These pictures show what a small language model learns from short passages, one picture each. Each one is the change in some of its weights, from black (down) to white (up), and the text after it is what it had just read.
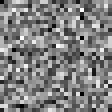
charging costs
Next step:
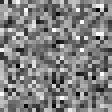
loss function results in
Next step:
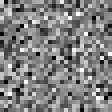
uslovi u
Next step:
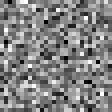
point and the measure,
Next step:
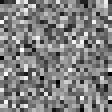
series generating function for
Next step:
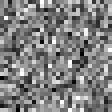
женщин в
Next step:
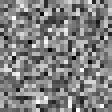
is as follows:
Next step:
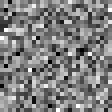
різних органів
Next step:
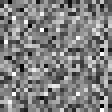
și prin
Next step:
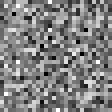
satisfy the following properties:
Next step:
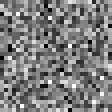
K} c\circ
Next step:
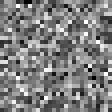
is feasible in
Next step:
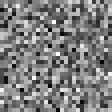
bilan valyuta
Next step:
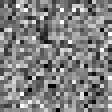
bir tomoni,
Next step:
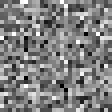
on the Tits
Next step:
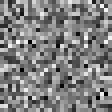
de filmes o
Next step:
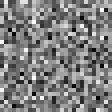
the teacher will
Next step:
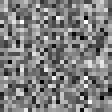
and $d$. The
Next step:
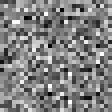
has been represented as
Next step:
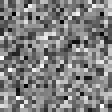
faoliyatning turli
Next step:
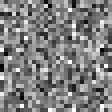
la salud,
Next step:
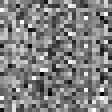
complexe $X$
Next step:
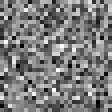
rivojlantirish esa
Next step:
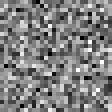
Here, by
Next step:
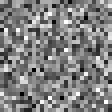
trabalho não se
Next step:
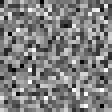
para a circulação
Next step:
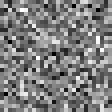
V$$ by setting
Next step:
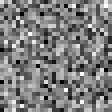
n\right) $
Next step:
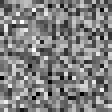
the first condition is equivalent
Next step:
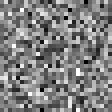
is a function assuming
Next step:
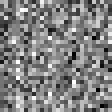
и поради
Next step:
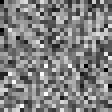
free distributions of the
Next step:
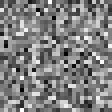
$$ be the intersection
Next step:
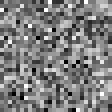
r. $$ Since
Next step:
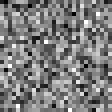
We call this structure
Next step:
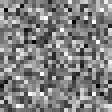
temperatura a
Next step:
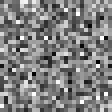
in the function space,
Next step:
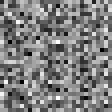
a review).
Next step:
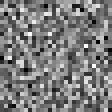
Sutda bu
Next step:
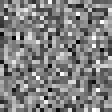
свете (при
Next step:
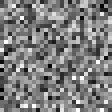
yoki ularni
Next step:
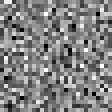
altarni topgan
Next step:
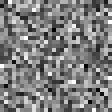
monomial will be present
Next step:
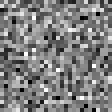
dois anos,
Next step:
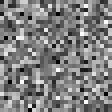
a contradiction by
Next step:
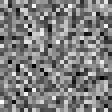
algebraic structures. An
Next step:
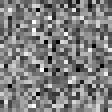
\\ \midrule
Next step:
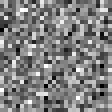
и позволить
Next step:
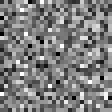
Фубини $$
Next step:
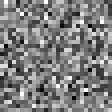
de soutien
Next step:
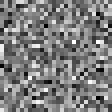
mediante la
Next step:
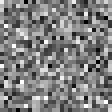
is roughly
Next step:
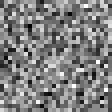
Sama dengan
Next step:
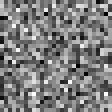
in which calculations
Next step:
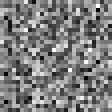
FAS with local
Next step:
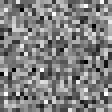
capacidade de
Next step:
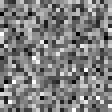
to center the
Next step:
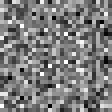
nu het
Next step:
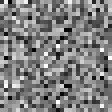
simplicity of the
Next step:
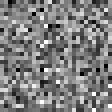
remark in passing
